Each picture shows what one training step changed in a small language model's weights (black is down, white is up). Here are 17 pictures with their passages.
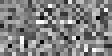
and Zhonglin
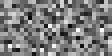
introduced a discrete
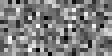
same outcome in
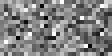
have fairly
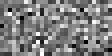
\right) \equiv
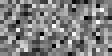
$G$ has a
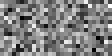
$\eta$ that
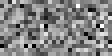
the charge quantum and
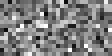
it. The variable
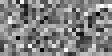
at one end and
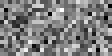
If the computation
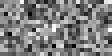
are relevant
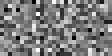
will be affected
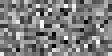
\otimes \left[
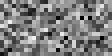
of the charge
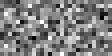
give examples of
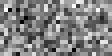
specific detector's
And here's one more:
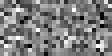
zeta function and
